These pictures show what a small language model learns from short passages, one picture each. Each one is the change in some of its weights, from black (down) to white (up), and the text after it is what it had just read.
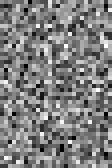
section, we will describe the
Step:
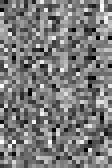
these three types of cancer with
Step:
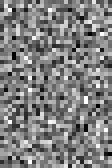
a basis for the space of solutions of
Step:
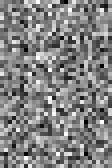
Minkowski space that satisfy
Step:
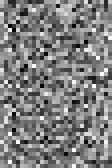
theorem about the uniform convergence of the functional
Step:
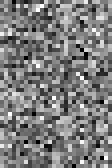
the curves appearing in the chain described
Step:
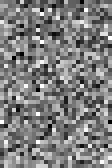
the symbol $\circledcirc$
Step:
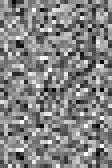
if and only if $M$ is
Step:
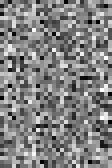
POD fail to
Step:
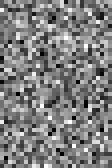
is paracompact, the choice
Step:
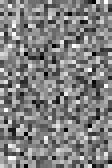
value. The left panel is
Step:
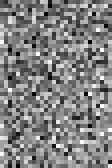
Bellman function $${\cal
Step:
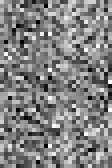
followed by accurate error
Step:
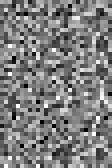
that we felt it was not
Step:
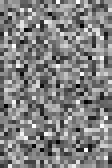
and they have a strong tendency
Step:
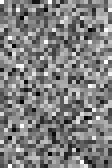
developed and they incorporate
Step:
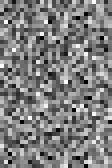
when operating by the integral, over
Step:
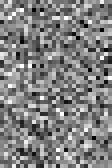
implicit sign ambiguities
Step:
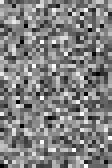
commutes up to isotopy for all
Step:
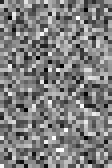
the following modified form of the
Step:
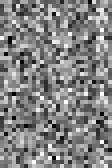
there should exist a set of vertices that
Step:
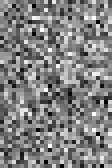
be the aforementioned
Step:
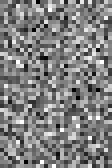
a continuing conversation, the
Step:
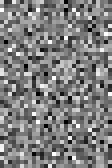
functions $W\ciG$ by
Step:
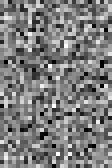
iterations to $100$ per
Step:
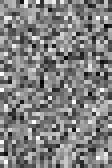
curve $C$ is defined (see
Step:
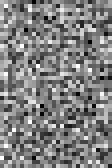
learning rate GD (left
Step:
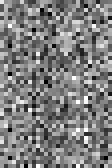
complex solutions and identifying additional vector lines
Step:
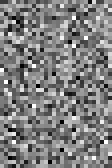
category of finitely generated left-modules over
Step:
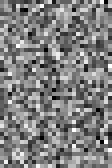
in this setting, it is
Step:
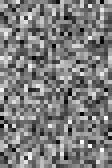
becomes $$\frac{1 +
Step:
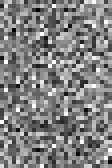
the numerical simulation of the
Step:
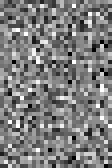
constant objects. It is worth
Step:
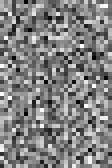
all the lines defined by cycles in
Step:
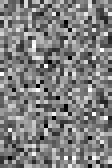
$c$ is a constant to be
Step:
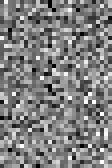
a proper fraction $\alpha$,
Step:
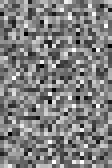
when $n\to\infty$
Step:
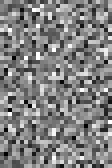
graph sequences such that $\lim
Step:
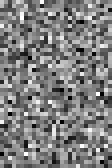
of $\Der$. We say that
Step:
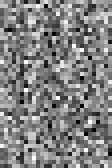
be chosen to be at most from the
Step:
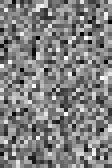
the homomorphism $\pi_1(\partial
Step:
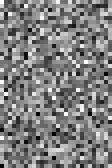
of ${\bf B}$. Denote by
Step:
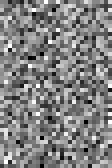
tableau $S$ (resp.
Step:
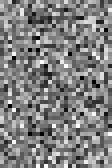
the integration by parts:
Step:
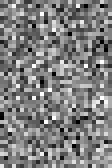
is easily recognized as
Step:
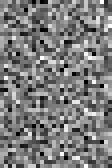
easy error estimates on the part of
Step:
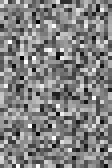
\end{align*} Let
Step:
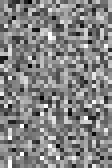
of the $p_j$,
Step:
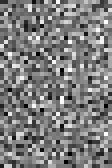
Reine Angew. Math.
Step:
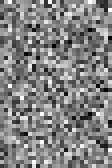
environment. The
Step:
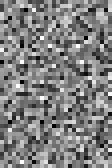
space of state variables, it shows a
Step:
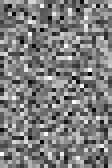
expected shortfall functional,
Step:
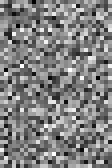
diagrams}. Our
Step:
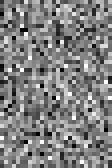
\ea \ese The optimized
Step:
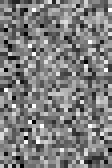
injective resolution of $\bbR
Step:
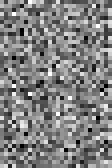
\textbf{Author details}
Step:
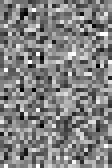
case as well we have $ r
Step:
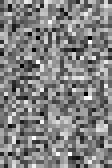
that are bound with mdm2
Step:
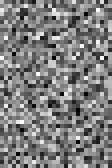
from the left direction, and that with
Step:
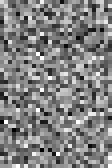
more straightforward to extend this to
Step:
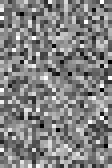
exists $x_a>1$
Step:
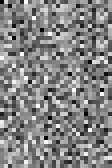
f}{\partial \overline\zeta}
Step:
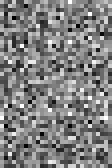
splits, namely
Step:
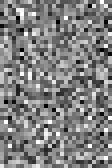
\vdots & \ddots &
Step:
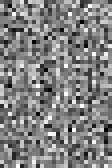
$\sA$ is the limit of
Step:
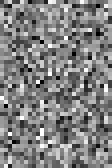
lemmas} We first give the
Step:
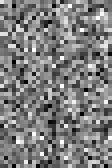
then it may be called a neighborly
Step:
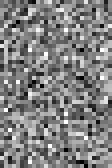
derivation on $\gi$ is
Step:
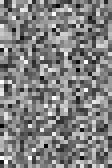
with respect to $n$.
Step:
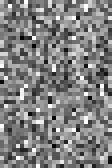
complex plane one can obtain by multiplying
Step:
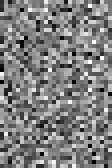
and $M \infl {\rm
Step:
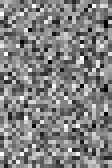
formula \begin{equation} \phi
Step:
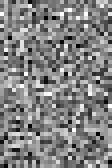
vector. There exists a unique
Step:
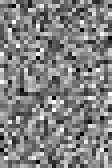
for our calculations. More details
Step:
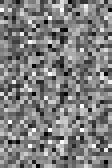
& Weight & Prediction
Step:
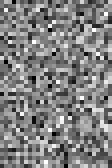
the next sections, we present a complete
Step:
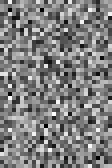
$p$ is an odd prime.
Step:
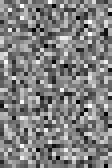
quadratic norm associated to the elliptic operator between
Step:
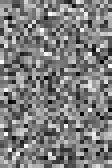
ray mapping. Oliker's
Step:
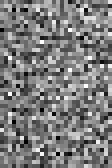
kneading invariants for
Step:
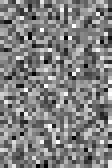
M}$ (fitting with the
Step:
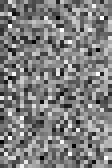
di Crescenzo,
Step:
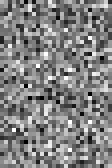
mesures de Haar sur
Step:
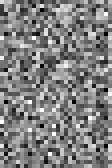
they have $CM$ cohomology
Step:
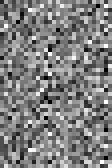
Theorem 2, the proof of Theorem 2
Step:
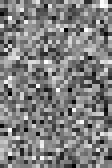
job is done. For this reason
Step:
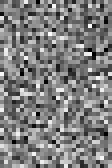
deduced with the help of
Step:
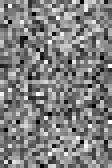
last formula is strictly positive, implying
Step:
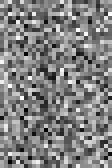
and singular Riemannian geometry. New
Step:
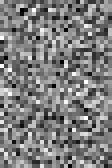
only with $\alpha_1$ and
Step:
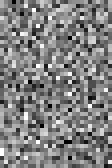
Since $X^\dagger\in
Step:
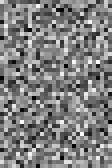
to entries of powers of the
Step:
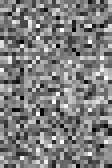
are interested in evaluating \[
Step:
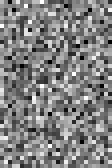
0$. Since the unit sphere in
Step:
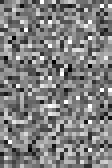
Imperial College
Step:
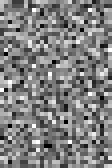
This is because each such $I$
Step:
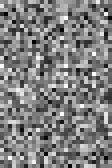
$\iK$ is sound and
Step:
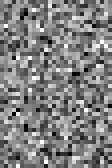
case where the problem is not
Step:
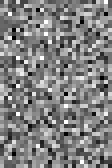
Under the holonomy
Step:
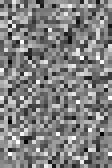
isomorphism) such solution for each prime.
